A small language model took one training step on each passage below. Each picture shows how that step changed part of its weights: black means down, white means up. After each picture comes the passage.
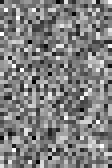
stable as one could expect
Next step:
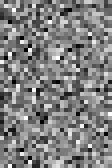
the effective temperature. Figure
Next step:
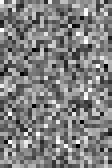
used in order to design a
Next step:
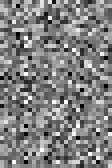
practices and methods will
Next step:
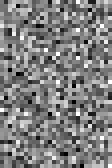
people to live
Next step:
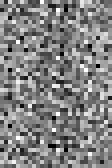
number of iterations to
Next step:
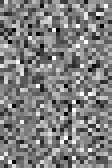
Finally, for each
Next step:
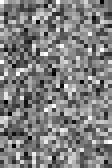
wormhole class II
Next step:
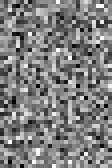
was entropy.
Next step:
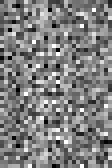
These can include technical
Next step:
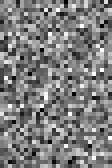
of a long debate about
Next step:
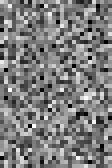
H1: The size of the
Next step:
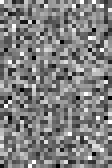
on the right, buses
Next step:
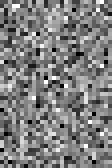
proper length, energy and
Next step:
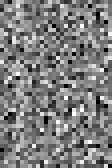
identified with the homotopy
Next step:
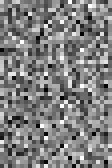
codes that must make
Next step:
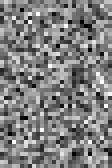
algebraic independence deals
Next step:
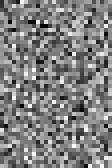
characterised: relatively low
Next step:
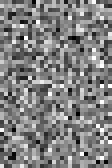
causes many problems.
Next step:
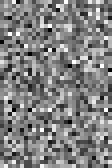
solution 3 seems more
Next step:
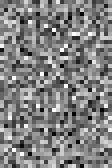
transition between the i-th
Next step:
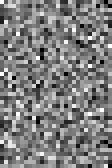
the unit vector for the control
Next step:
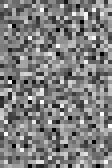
required and how many
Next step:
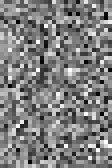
Banach $A~and
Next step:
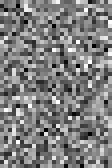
converges absolutely
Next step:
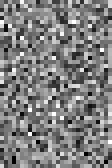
diagram, etc.
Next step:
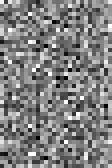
activation energy to obtain
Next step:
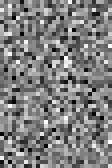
between strong lensing and
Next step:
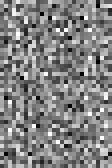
have reduced the number of field
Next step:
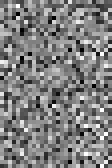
range of observing time
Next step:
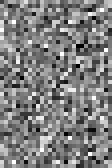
existing frameworks
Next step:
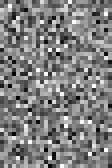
considering a target with
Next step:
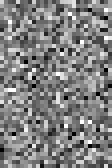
In consultation with the
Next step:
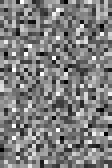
previously assumed that the
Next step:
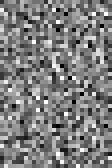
$H$ moins sa
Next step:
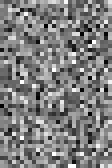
that is, 76 %
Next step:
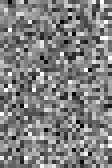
in combination with calcium
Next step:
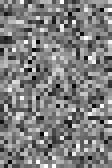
We implement the dynamic
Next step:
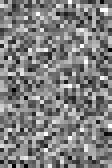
and Eupatorium
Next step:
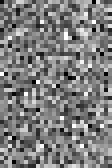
paired data required for
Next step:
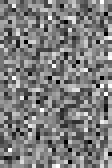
strength at 1 bar
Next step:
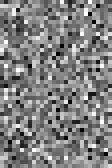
area seeking for gold
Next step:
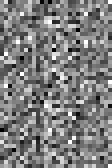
of an individual called
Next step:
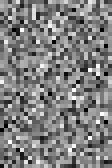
leads to a bias in
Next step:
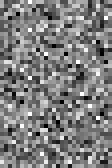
experiment (\( \sim
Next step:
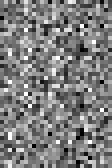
patient's medical data
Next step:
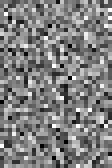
and $k$ is a
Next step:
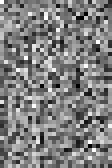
by deleting all the
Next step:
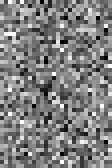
culture system. In this
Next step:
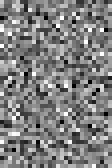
- development programs of
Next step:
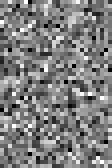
imbedding sum given by
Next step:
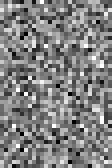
is temperature dependant causing
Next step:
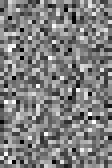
for accelerating the
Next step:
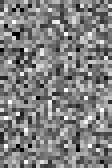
as reducing agents
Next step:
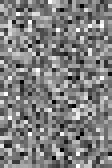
corrections to $P$.
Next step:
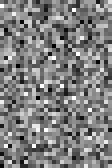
in its variable $x$.
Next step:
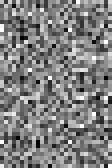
understanding of
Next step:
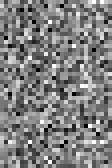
meta-tasks to
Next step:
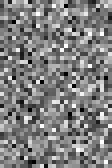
services for users.
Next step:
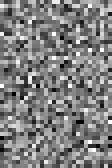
number $M$ of the
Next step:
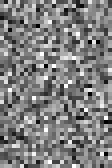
an indicator system (see
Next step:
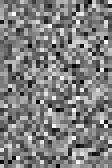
computing, it is possible
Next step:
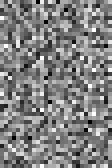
since most studies assert
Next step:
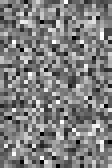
is simply the assumption
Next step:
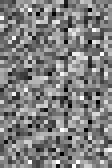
\end{figure} \par
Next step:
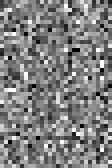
In either case, there
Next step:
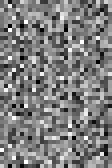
in TLS instead
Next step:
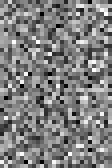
autonomous nodes
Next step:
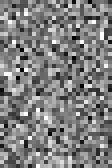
is compensated by the
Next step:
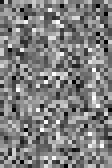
can mitigate the
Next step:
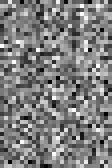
porous media is
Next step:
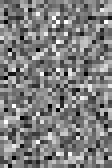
Warning System
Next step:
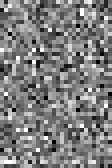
the measured signal to
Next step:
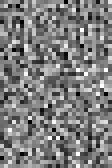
exists a constant $C>
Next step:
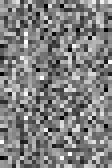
percentage of
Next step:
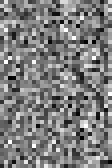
some difficulty in
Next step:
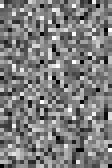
note that $M$
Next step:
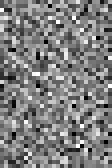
nuclear spins. Then
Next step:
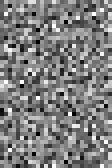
dwell-time was
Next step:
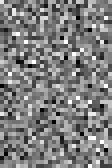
than a (constant)
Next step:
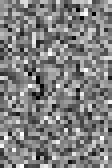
lead to vastly different
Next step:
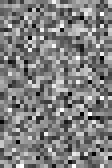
frequencies with which the different
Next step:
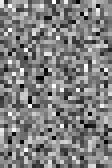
we present a phase diagram in
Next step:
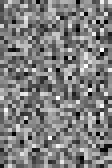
Pick's Theorem. If
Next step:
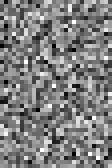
anti--symmetric matrix
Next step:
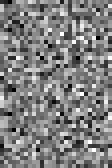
0\}$. Then all the
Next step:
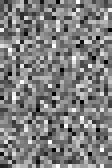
be approximated with,
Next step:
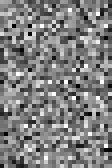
this result (see Remark
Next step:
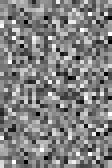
large datasets. However,
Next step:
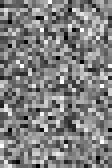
a series of such
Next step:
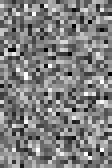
definition). Therefore if
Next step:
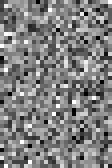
regime. In this
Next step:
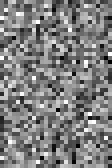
of the criteria
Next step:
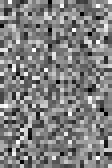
removal of ether
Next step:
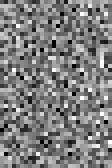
is called a Haar
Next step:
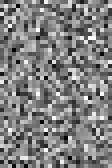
and therefore cancel each
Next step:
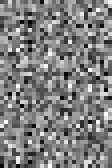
reads and BWA
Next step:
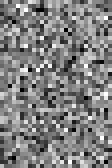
period. Here we use
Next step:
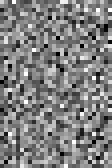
model's memory,
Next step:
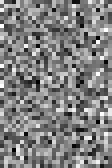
instances of the Fat
